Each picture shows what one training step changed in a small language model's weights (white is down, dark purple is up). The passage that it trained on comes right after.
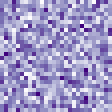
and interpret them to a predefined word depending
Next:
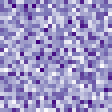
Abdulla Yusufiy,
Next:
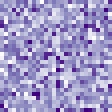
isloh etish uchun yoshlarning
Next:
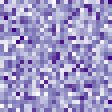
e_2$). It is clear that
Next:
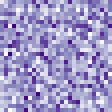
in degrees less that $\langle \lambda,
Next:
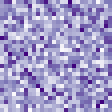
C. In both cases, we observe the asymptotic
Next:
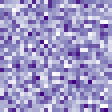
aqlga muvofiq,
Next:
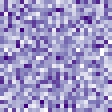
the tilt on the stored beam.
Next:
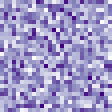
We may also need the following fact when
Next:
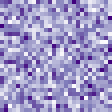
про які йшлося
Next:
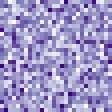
\widetilde{b}_{i|j} +
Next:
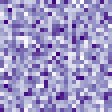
// China Railway Science. – 2001.
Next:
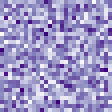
$\tilde{V}_t$ denote the additional
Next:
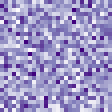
Investitsiyalar tarkibida
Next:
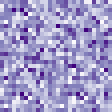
мамлакатлар орасида
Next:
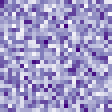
dependent on t, such that either
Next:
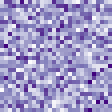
el tratamiento oral convencional, lo
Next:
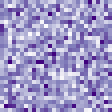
attribute ${\cal A},$ and
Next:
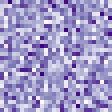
5) Fix $\eta\in X$
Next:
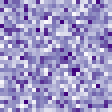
é de carne e osso!
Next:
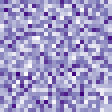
event gives: \begin{equation}
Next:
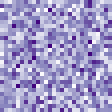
model), the horizontal dotted line at 28
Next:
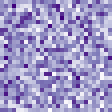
constants. We denote $C$ a constant which
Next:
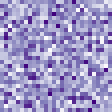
bar-buckling event that formed a
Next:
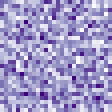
\left\{f' \left(\lambda'
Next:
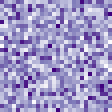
analyzed for an interaction of the form in
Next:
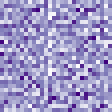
қонун ҳужжатлари
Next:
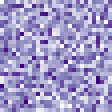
Material, Verarbeitung
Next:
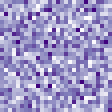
generation feature, offered by various
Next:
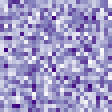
properly defined, excluding those that fail
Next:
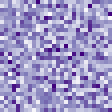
conductance because the two quantities are proportional
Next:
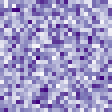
для професійної діяльності
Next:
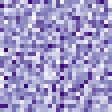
epidemiológico que se
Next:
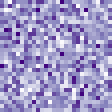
\end{definition} The next proposition describes
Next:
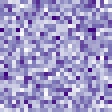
each time step which consumes computational power
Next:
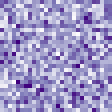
To meet the needs of IoT use
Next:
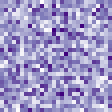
da rotina das crianças, se
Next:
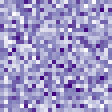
f_{i} \text{ goes through
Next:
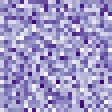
be possible, and no unique solution exists. The
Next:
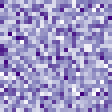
depending on the size of the pot,
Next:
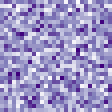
accessible information Eve can gain about
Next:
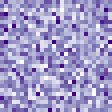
which is very close to that of an isolated
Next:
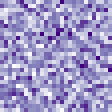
two elements $i,j$ of
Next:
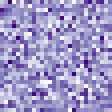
we present virial mass estimates for a sample of
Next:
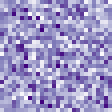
традиционных навыков
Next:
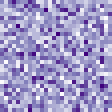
elaboração do Plano de Curso
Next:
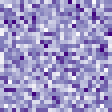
visuose Agentūros
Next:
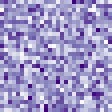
as a function of temperature. % %
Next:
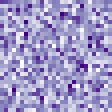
and \thetag{ii} insures that
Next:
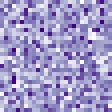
is caused by the low density and high
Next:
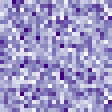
A}$, when one applies twice algebra multiplication
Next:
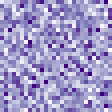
understanding user preferences (and thus for
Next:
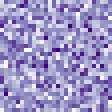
aclyclic and all the homologies are finite
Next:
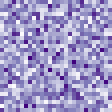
sparsifier $\wt{K}$ where
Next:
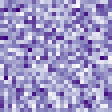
the GP solution in the neighborhood of the
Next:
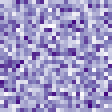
supérieur au PRS.
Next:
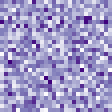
that the parity measurements are effective for verifying
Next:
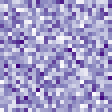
um cargo de tamanha relevância
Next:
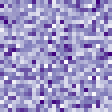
uzatish va ilib olish,
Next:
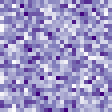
by neutron diffraction measurement at
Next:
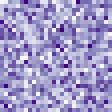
placed side-to-side repel
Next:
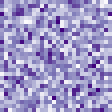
far more advantageous as a representation of the
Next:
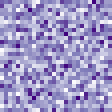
(\ref{TTfromHH}) into
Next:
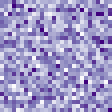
z)$ is simple and cocycle superrigid
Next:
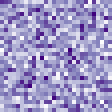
liquid phase carried by a gaseous
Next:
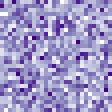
lebih kecil dari pada
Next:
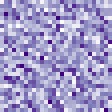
evolution as a GRB progenitor model and
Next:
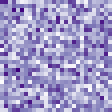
$\Gamma$ preserves a a totally
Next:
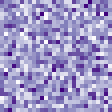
uchun yuqumli bo'lishi
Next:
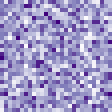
the identities of the above symbols used is
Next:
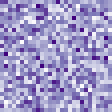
suggest the involvement of different RPs
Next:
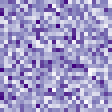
по мере уменьшения которых
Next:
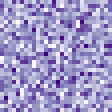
On nomic realism, Hume's
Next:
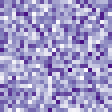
(V,S)$ by a hypergraph
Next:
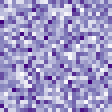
t$, we have: \begin{center}
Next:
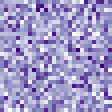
enhanced emission at positions of the peaks of
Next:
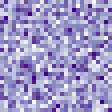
zich haast voortdurend
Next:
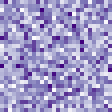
the negligible probability for too large blackout
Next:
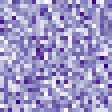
auxiliares para representar significados.
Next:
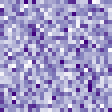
different interface modules can be developed for
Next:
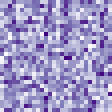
mustahkamlashga yordam
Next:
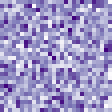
article. \begin{remark} In fact,
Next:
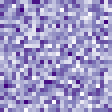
the scattered x-rays. In
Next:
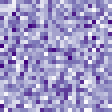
\bibinfo{journal}{Phys. Rev.
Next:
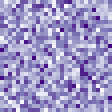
particles are classified as bottom baryon
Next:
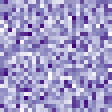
basis $\{h_a\}$ so that
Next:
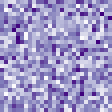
CRJ. \begin{theorem}
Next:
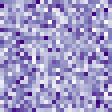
notable elastic anomalies in this phase
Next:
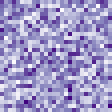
a more or less concise description and thus can
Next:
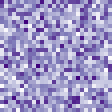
another) moment computations. One of our points
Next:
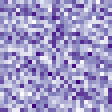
tanto lo que se sabe es que no
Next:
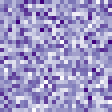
o'rganishda ilmiy
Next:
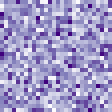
reales, 17 mrs. •
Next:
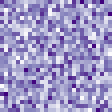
of in Case 3 in the proof of
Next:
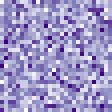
which reads in the language of stochastic process as
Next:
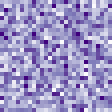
belgilardir. Masalan, ish
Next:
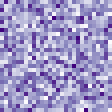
$\Xi^\mathrm{pol}$, as a function
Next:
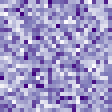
прояв у двох основних
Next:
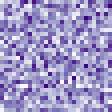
sample from a blind search of observed
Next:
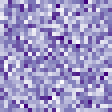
W \to \R^d$ be the
